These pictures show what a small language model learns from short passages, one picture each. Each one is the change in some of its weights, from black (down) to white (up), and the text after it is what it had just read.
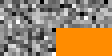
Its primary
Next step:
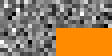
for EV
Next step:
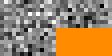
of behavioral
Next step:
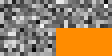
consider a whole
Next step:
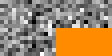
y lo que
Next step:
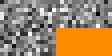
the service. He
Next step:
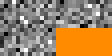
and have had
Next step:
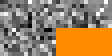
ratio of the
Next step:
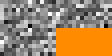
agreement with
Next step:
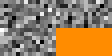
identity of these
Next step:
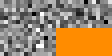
Xasak tut
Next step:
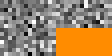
topics during the
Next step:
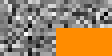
Kodiert werden
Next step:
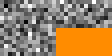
device. user
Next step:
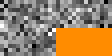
aid in
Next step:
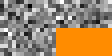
visual area is
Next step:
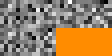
related data and the
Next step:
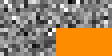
a public health
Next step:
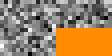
find adequate
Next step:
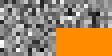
between cultural
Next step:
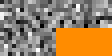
validated. The
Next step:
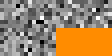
from the corresponding
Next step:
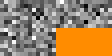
When there is
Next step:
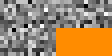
all major leading
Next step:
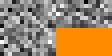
ва аҳоли
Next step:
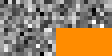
como tinción
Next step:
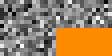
in the OR
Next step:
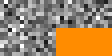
include the language
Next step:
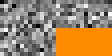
is to detect
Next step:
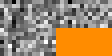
hair care products
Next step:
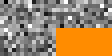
public opinion
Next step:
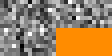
were rooted
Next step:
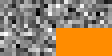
°C га
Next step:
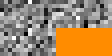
reported in their
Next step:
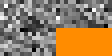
the solvolysis
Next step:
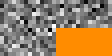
máis a
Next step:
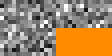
the four wave
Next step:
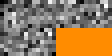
dados e
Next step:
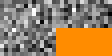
the E.
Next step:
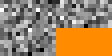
of concrete
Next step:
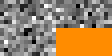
porém o
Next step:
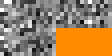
o maior
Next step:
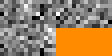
behavior and share
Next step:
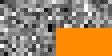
estar ante
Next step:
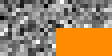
interviewed, most
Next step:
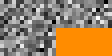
in the transport and
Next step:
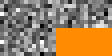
confirmed by
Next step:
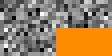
formation of
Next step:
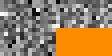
of Economic
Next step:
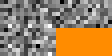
thinking and
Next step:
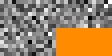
to a mean
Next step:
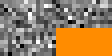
u smislu
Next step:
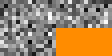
to have all
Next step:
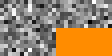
od trdote
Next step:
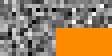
of Technology,
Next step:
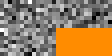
as handheld
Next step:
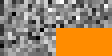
an area of focus
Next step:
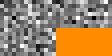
influence. To address
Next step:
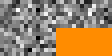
5 раз.
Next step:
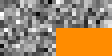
relationship between public
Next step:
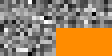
in concert with
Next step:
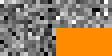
a Home:
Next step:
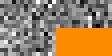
received at a
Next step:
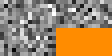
much does the
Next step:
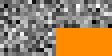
the network which have
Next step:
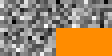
done in all
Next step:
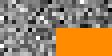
for the instrument
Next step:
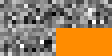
und M.
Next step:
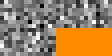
data. Fig.
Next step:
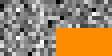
studied was conducted
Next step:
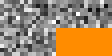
num sentido
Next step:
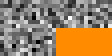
e assim foi
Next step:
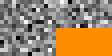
and use cases
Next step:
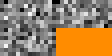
M2 \times
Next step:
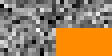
served -
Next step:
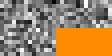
in Table 7.
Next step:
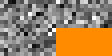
a further complex has
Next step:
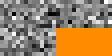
over OD
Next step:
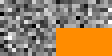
on performance indicators
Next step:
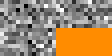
you care to
